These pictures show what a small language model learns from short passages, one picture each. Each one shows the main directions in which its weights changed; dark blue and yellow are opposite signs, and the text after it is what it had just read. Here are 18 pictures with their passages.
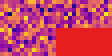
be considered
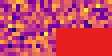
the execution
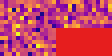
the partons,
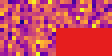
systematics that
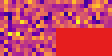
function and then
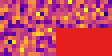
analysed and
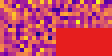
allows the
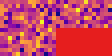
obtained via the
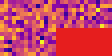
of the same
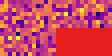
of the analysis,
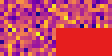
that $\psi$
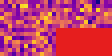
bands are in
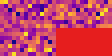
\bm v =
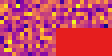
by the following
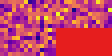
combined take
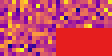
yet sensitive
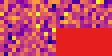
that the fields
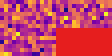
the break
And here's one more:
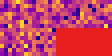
information on each feature
